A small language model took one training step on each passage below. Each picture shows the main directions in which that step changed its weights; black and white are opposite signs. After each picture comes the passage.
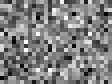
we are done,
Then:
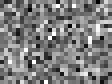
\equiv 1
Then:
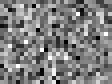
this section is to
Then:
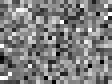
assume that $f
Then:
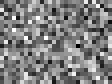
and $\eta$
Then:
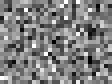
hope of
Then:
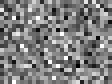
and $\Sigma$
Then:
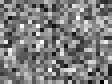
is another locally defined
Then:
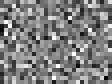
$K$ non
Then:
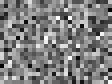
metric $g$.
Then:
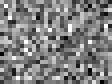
are given. The
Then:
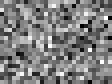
there exists a sequence
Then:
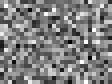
$v$ on
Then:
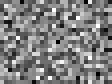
$j$ is
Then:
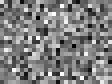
optimization; see,
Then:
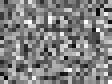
solution $\varphi
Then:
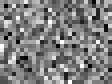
out in Section
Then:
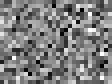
The computational cost
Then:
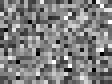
$\alpha =
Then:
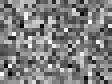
this decay in
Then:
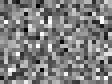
context, but
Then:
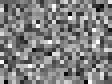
on infinite-dimensional
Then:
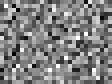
by $W$
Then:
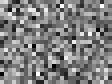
0$, we say
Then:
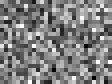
the result and notation
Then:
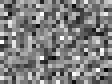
is associated to
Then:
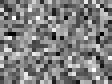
and $\mu$
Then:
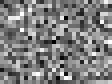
with a prime number
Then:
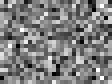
A topological space
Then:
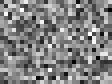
then a simple computation
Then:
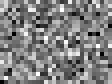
random walk
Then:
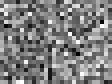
the bug
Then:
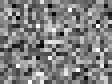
to moderate
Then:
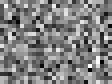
by using the properties
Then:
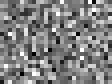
all elements of
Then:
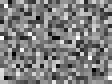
as $A$
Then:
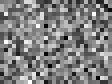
vectors. In order
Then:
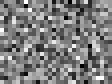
and updating
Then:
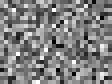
other one is a
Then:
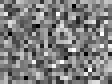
interior is a
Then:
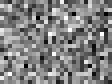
we have that
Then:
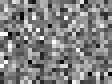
of genus at least
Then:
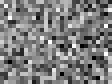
are the same
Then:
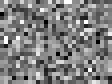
produces a
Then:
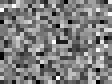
largest eigenvalue
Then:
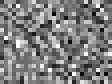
multiplication and the
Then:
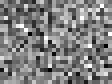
the fact that the
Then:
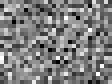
lie within
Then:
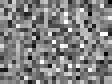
extending the reach
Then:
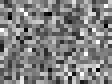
estimate on the manifold
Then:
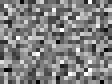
$ is given by
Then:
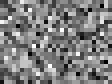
that reliable
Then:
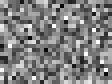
boundary condition on the
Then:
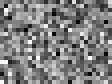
working at the
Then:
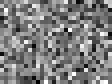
cyclic ordering
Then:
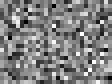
Given a simple
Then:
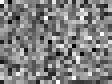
due to the
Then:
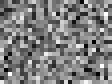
element of an irreducible
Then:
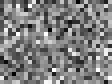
height increases
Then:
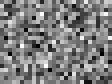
is time of
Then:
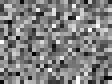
$X$ is
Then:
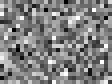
Notice that
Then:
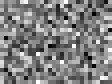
normalizations for
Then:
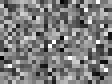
can be achieved
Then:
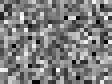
of compact type is
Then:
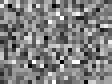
\gamma }
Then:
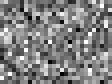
prove that, for
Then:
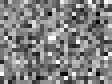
mode approximations
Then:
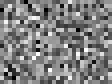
Q$. Hence,
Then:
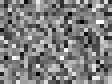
and families
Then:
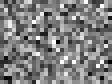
notion is useful
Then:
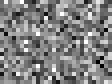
cycles, and
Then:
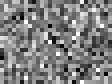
of the generators
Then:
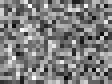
A$ the
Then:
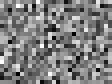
variability to the
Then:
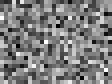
enclosed already
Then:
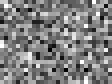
review on
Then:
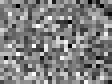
different waves have
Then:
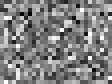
every $i$
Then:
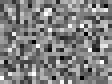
by Hassan
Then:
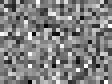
\hline &
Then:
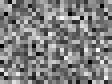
second where we consider
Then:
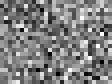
the iteration procedure
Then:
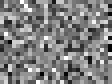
difference discretization
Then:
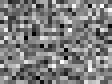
a lower approximation for
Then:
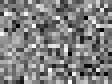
We have the following
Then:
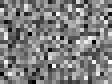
interesting question in
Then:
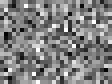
is indebted
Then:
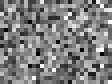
$\alpha \in
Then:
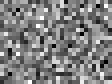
actually makes
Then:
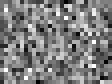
of realizations
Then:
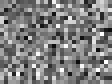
now discuss some
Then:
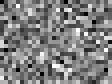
length greater
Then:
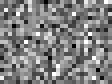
Euclidean space, the
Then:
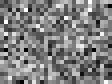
the hole
